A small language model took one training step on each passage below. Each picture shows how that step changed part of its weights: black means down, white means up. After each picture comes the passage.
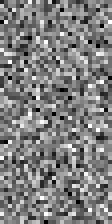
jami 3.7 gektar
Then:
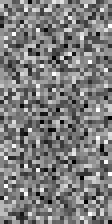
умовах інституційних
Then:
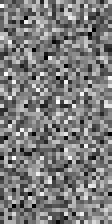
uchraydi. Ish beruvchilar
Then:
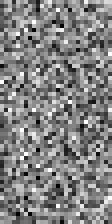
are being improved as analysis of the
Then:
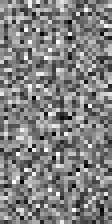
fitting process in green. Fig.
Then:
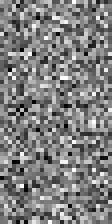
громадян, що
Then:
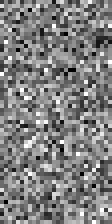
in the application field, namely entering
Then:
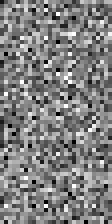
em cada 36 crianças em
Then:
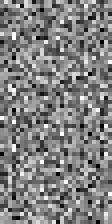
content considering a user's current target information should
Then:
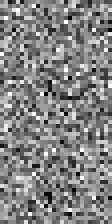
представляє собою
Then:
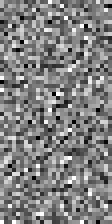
affects the respiratory and nervous
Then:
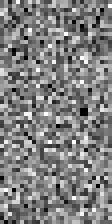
involve frequent overseas business
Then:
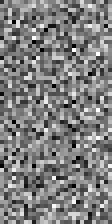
pedagogik mahorat.
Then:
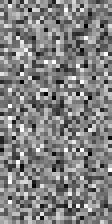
of panel {\it b)} of Fig.\
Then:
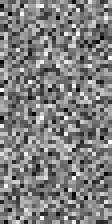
enovelavam-se e
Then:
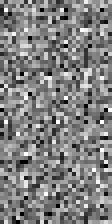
the line determining the scope of moral
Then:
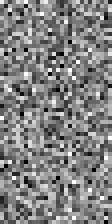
or even disrupt several technological fields
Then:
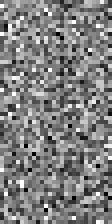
ularning ijtimoiy
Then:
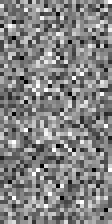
та внутрішнього
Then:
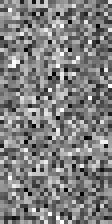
refraction over the path will cause a
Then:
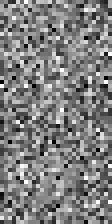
of the theoretically predicted correlation length. An
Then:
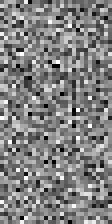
$\langle \tilde{M}_{\rm
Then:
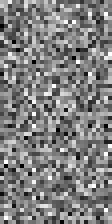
софтуер за управление
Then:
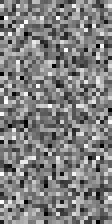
[17] afirma en
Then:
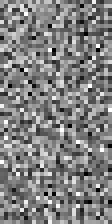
for the nonlinear gas distribution? How
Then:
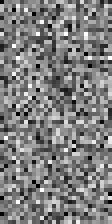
(1 - p) * \lambda \quad
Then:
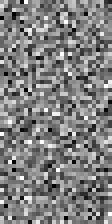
FOM calculated and averaged over all
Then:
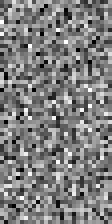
density increases, and strain rate sensitivity
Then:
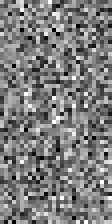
to an application program interface (API)
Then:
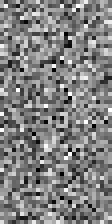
Anaerobic Sludge
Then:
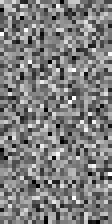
stated, check footnote).
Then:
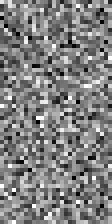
del Inmigrante Hispano
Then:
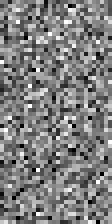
bo'lib ishlagan.
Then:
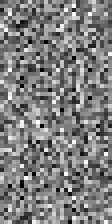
coordination of stakeholders – including
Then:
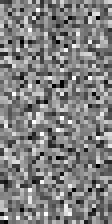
datam da China Antiga,
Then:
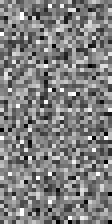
Between January 2016 and June
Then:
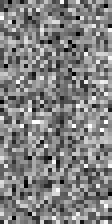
20 сек (кол-во
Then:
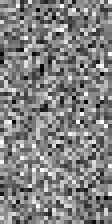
розвиток бізнесу,
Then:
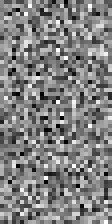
fase, e contribuindo para que
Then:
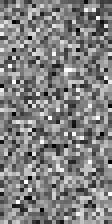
the science detector: as in §
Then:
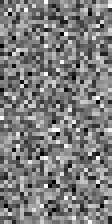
de Noticias y Espirales del
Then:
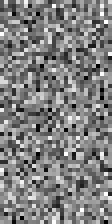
The angle, when speaking of
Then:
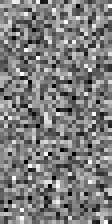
climate across various contexts. However, there
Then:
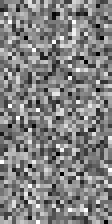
Numerous expansion procedures have
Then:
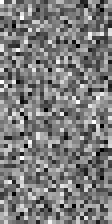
and Secondary to another disease
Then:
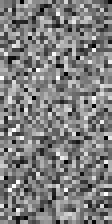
by both women (3.45,
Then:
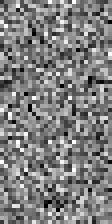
objectives are never entirely
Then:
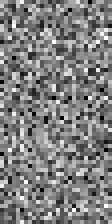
account given that Greece has weak
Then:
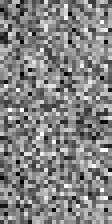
found using cross-tabs and the
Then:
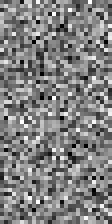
Pader district, the first
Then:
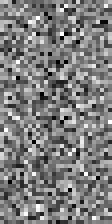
Nesse sentido, é importante
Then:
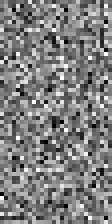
the smallest number of sampling grids
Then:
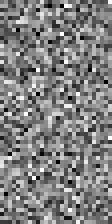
single-step approach, although
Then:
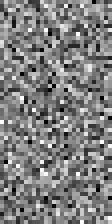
thoroughly mixed. After
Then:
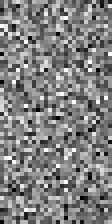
the message over the low idle
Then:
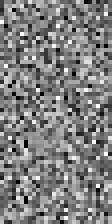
need a nonlinear (at least second
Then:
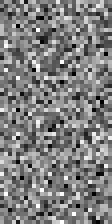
tu vida, en tu
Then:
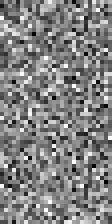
a one ``composite dot''.}
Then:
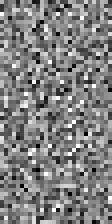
propõe um framework baseado em visão
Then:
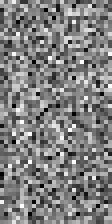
In conclusion it may be stated that the
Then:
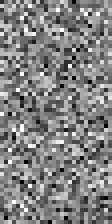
datasets contain images with varying
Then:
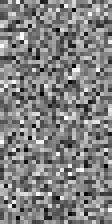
colonies ranging from irregular
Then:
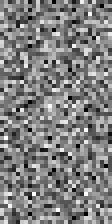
академика И. П.
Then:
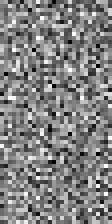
Fourier transformation of these momenta variables
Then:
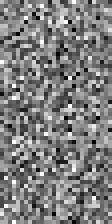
SAE in November
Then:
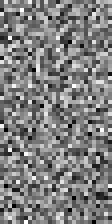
tensor has the form as in
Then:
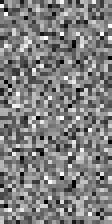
y engobe blanco como base,
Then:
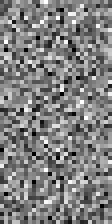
include chest pain, exercise
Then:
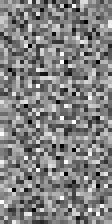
Saudi Arabia,
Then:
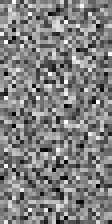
a possible interaction between ER α and
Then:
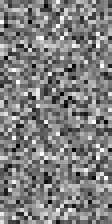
khoa học xã
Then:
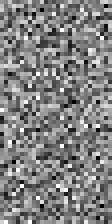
de terahercios, en un
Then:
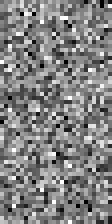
set the APS. This could not allow
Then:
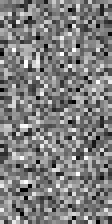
va masalalar darsdagi
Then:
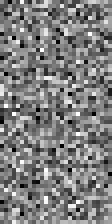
Rod Rod Gram Stain + -
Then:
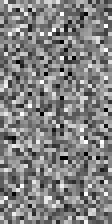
that the dissipation enhancement close
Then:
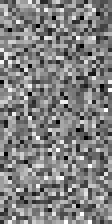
the diameter of the absorber, and
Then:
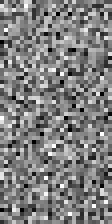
Abstract—This research involved the
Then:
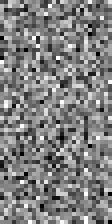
homush bo'lib,
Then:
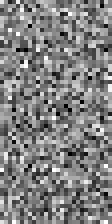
Assume that a 68\% confidence
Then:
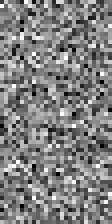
methodological consistency — to evaluate
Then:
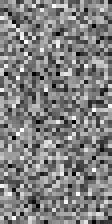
to the \textit{Corollary
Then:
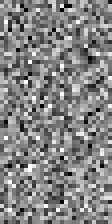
of steel with nitrogen and
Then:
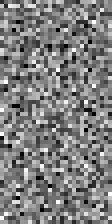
discourses in educational institutions,
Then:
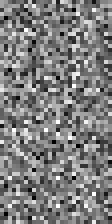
Solid historgram is due to
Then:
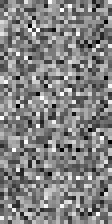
enzymes and protocols are
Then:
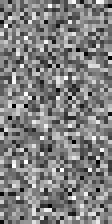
\partial cos\alpha_k} { d
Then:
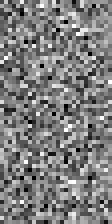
like AI. Because basically,
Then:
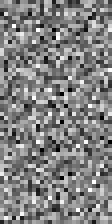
degree polynomial, while
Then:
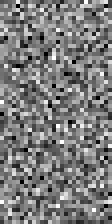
and embedding time. CALP
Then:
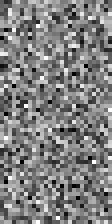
fiber crop worldwide and is
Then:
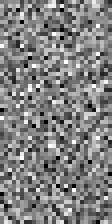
bolalarni uyushtiradi va
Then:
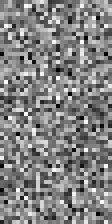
Using the best Omori kernel
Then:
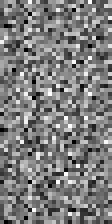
Authority CDI Collaborative
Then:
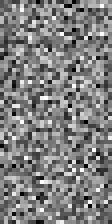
# Increasing Flips per
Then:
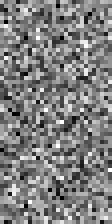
tracks, scat, nest).
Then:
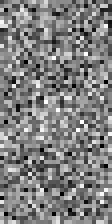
25 in diathermy group. Both
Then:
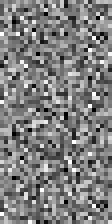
teóricas e empíricas.
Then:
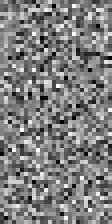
rehabilitation tools, sometimes
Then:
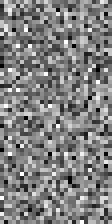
time evolution of point contact resistance also
